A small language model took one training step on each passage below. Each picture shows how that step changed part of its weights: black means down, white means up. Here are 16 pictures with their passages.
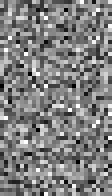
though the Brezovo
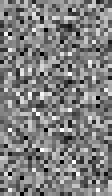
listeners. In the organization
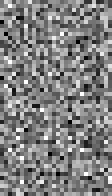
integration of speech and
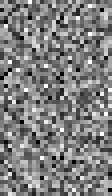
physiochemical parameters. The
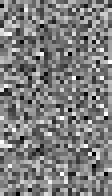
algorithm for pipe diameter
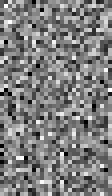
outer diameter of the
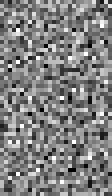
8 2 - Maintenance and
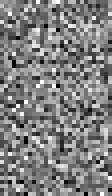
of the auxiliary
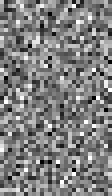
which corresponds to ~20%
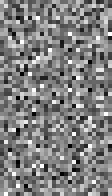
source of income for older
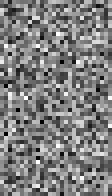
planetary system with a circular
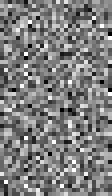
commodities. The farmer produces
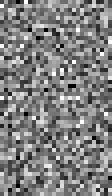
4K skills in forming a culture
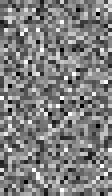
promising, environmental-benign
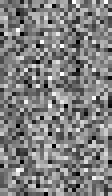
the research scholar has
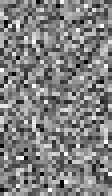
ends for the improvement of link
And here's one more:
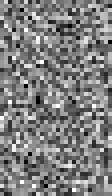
dimensions such as length,
